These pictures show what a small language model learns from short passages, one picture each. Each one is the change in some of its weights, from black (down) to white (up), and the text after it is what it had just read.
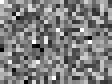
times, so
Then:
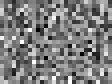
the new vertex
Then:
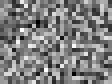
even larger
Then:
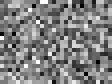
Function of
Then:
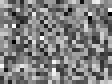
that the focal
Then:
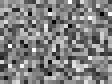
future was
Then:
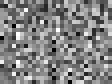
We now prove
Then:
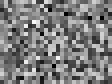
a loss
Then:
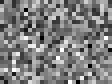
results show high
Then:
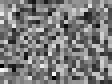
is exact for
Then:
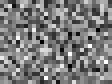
example, see Figure
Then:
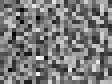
and is responsible
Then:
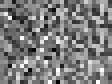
$t$ is
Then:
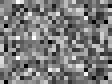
IMEX and
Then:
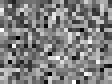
the formula above,
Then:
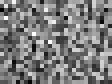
and curvature
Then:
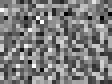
M log
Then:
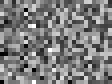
assumption of
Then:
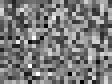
the condition measure
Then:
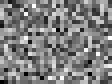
performance of computer
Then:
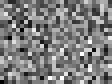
one of the most
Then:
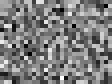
groups, is
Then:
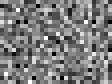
standard terminology
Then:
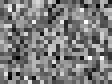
a generalization of
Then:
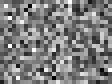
fitted model
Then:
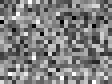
a financial
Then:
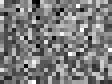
assumed to be
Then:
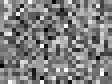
there exists finite
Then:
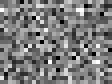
Again we
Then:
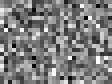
L for the
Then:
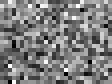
applied. H
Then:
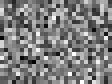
the sample
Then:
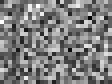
adding a
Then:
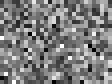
literature to
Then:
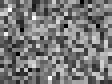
measured in
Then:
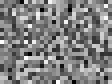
elementary facts
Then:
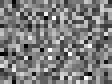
models of
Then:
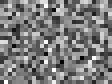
open access.
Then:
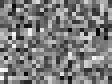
and to avoid
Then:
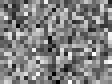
realization. The
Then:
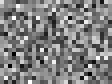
We also prove a
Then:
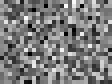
audio and
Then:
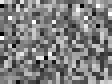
F., and
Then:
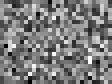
their current
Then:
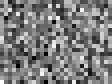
the open set we
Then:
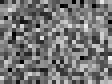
and third
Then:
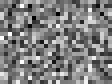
focuses on
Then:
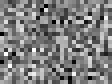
This paper provides
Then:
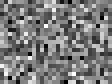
to verify
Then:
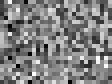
to survive
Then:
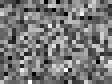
issue in
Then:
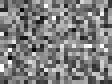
problematic when
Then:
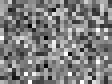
from the application
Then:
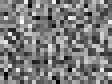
unit weight
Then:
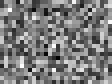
the art in
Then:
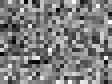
representative elements
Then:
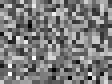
but in this case
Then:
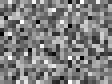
, \item
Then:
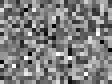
just after
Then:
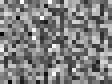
Using the
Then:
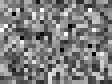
account that
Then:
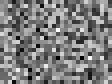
a small number of
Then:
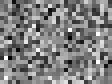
are no similar
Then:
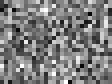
in the polynomial space
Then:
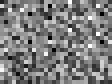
for future
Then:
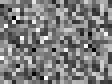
X$ is,
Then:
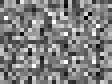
Pr =
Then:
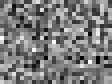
and since the
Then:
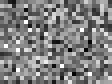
equations. The
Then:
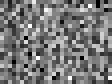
results and Section 6
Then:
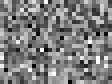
solution to the
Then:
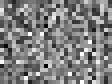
the equality
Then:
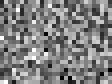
Journal of
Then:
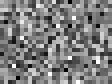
has a unit
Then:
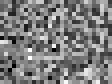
is exactly
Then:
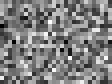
of some monomial
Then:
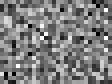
S$, so that
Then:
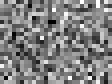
and this cannot
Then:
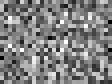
portion of
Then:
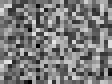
with a sense
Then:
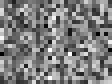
the sum of two
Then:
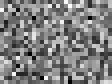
control, read
